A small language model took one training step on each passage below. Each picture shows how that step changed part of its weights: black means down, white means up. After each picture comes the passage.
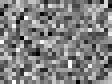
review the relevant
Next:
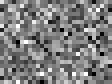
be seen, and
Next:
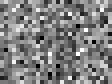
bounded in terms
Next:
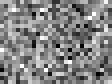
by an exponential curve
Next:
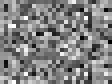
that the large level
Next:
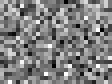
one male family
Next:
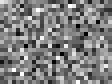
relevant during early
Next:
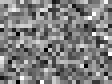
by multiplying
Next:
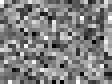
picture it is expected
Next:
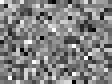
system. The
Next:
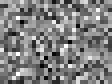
is Climate
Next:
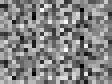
of the importance of
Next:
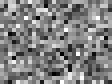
thus it is not
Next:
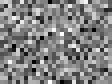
company. The experiments
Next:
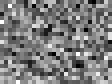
such an argument here
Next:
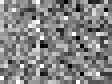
a broader base
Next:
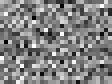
local governance even
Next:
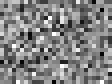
high crime rates
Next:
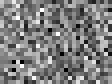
increased employment
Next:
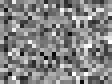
Density &
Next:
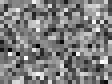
the wave-vector
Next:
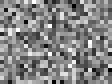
The time has not
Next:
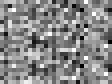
as the decision
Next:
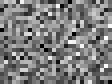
will continue to be
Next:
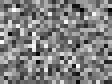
in the traveling
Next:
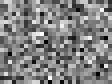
given beamforming at
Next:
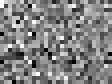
Nigeria [4].
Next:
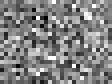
the superior convergence
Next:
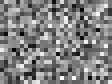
from which the
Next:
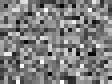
9. Does
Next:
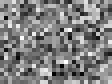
integration of real software
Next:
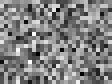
its properties, the
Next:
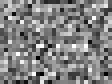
society and it also
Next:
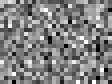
directly correlates with
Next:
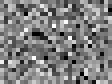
we restore the
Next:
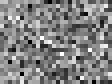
glass cover inclined
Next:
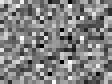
sector of intervention.
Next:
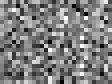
to redeem
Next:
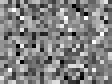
to successfully execute
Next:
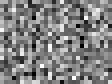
on the depth
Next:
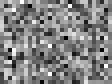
approach for finding
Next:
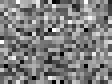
Parnas M
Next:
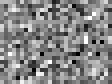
by the HMC
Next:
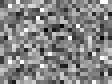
This experience highlighted
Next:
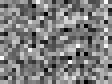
and it belongs
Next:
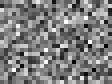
and IC3
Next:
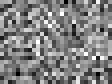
derived efficiency is comparable
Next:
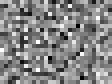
is often very
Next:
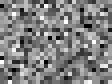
villages of
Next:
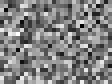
education, making
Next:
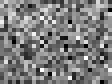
dust to observe the
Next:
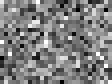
a universal test machine
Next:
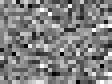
were the case that
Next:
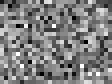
treatment costs of
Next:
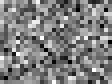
a relativistic correction of
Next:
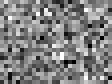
having children during
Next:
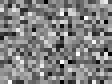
$\sigma$ statistical
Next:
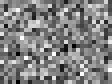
the 5' or
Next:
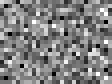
respectively. When
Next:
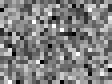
hold for infrared
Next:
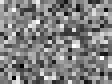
a function of composition
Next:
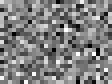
lattice spacing is
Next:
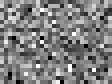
matter to a dark
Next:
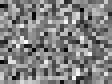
of the procedure,
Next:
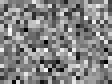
the time-dependent
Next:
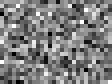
enhance the gasification
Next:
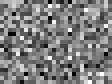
sounds of the
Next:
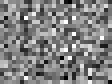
number of coupled
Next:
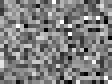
individually weighted,
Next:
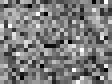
do not get any
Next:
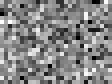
a gross observation
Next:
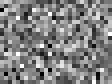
increases and reaches the
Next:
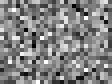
to the critical
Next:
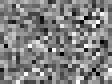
galaxy $i$
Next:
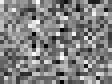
a psychological the
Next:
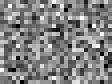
calmer UPP
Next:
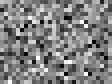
fitted by eq.
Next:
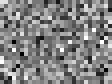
wind and observed for
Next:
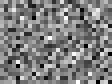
on knowing what
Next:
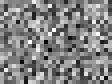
the overall binding
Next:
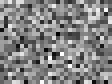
blocks are nothing
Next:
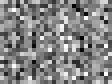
to the study of
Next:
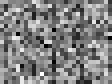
the area in which
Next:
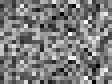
research literature on energy
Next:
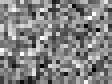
by a small
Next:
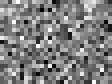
L \quad
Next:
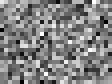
pump using a pressure
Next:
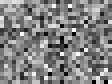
user constraints on performance
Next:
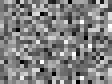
shall see below.
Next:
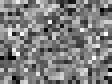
Two financial statement risks
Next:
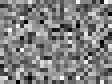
program can be modified
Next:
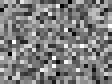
will consider such situation
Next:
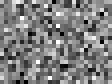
per design variable as
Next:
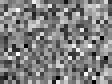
the crusher
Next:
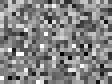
space. Interactions
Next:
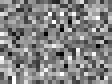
matrix is extended for
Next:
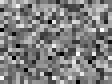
delayed component is
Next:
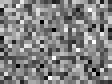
mitigated through integration
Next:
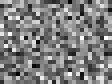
courses at
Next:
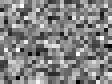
case, the
